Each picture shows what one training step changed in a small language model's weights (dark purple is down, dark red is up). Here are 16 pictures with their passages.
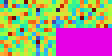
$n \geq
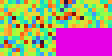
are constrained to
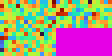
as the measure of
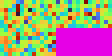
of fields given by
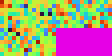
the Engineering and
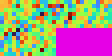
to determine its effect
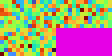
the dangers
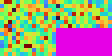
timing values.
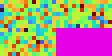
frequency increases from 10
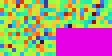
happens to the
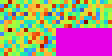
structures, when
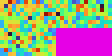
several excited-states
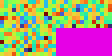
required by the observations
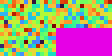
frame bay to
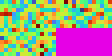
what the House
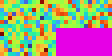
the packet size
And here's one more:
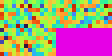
of asserts
